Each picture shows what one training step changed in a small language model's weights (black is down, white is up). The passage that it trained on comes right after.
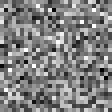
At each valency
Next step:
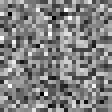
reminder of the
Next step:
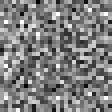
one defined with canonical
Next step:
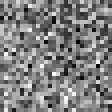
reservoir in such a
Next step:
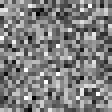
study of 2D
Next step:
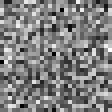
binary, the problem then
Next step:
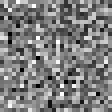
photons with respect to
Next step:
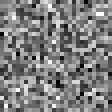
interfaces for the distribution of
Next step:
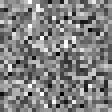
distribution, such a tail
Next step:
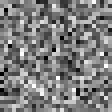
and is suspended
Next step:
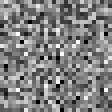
order to obtain the path
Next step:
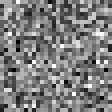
rigorous results.
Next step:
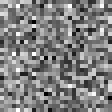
previous section (see
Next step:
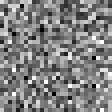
the institution of
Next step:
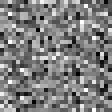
razor lies in
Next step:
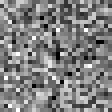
due to the fact that
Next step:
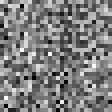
the vacuum exit
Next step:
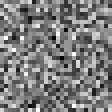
after the first version of
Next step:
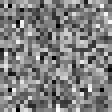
Boltzmann IR spectra of
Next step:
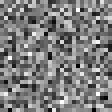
forces. As shown in
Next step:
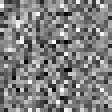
funds. Results are
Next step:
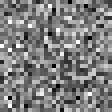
applied to obtain more
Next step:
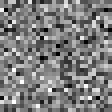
\item A method for
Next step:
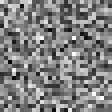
the mathematical concept of
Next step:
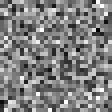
with radiative backreaction
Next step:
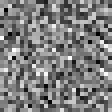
and autonomy
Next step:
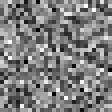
eikonal system of
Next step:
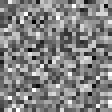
order to model air
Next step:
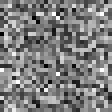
goal in this section is
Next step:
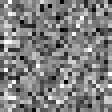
Figure S2 Optical
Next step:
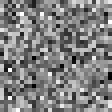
the polaron frame will
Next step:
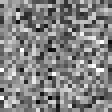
consistent with the numerical
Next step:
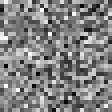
such a way that the
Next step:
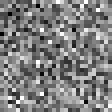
when viewed from the
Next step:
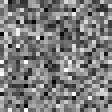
diffeomorphism symmetry
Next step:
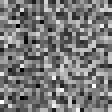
minimum depth values across all
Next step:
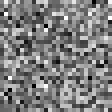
lower luminosity objects on the
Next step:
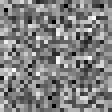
or even ignoring some
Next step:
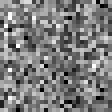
express the dominant fragmentation
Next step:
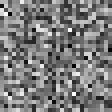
using a central difference approximation
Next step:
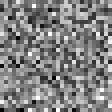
holes) of the charge
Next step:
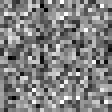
SSIM measurements.
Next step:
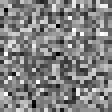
and confirm the transformation of
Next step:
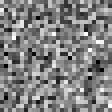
of the strings and
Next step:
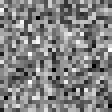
of the gauge invariant overlap
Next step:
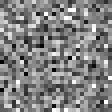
have been proposed, see
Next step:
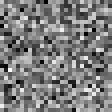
isotropic crystals, the
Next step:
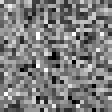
only one contributing
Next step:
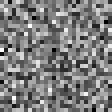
taxation of
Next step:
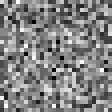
degenerate with the
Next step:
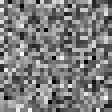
is unable to
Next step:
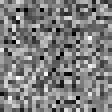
correspond to that the interactions
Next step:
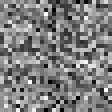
efficient ways to see why
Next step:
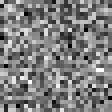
use the lines and dots
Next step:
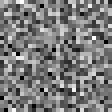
cybercrime threats
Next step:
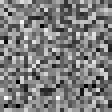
by the extraction of gravitational
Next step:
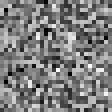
and for appropriate choices of
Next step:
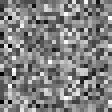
illumination of the
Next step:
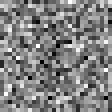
QFT space merely
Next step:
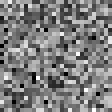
image is shifted into
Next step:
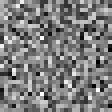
terms of solutions of a
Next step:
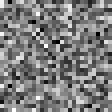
symmetric (s),
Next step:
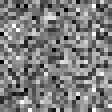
issues can be addressed
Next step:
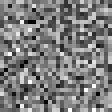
lattice spacing is determined
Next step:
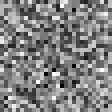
process for this setting is
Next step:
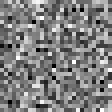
solitons, vortex
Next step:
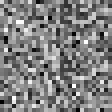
to each phase of the
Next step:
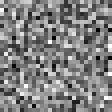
of electroweak
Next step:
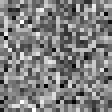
while the broken line is
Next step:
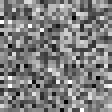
disorder, plays a crucial
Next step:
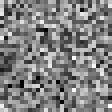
and \intc\
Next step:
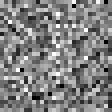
C}$ during 5
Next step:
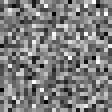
be tested and refined
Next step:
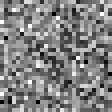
this, but instead of
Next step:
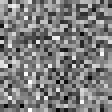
the effective $\langle
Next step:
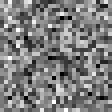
appear only in some limited
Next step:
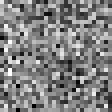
in each case the
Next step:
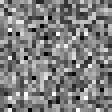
to DDRx
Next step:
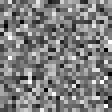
use agents. We believe
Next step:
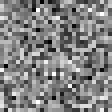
with this further inequality,
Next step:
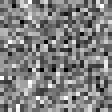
abstractions, as
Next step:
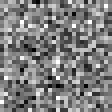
static space with positive
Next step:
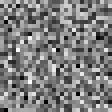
modes. In the next
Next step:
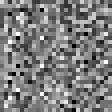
be produced close to the
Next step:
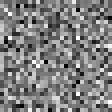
flow. The function may
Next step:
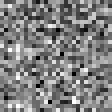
are going to apply
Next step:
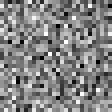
1 d\lambda$,
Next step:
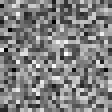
third CME components.
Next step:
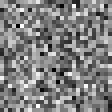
SHU media,
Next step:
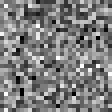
search for superconductivity in pure
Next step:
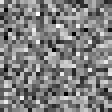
inter-species reduced
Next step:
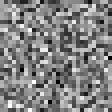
a Bell inequality to
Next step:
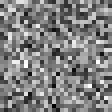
how likely some features we
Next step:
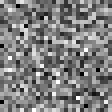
data where bad roots
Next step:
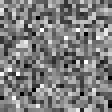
of stresses for a
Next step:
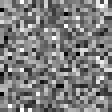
mounted onto a
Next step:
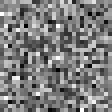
power law with an index
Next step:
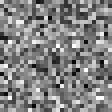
to study the nature of
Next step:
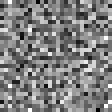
a self-supervised
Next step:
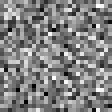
We examined the evolution
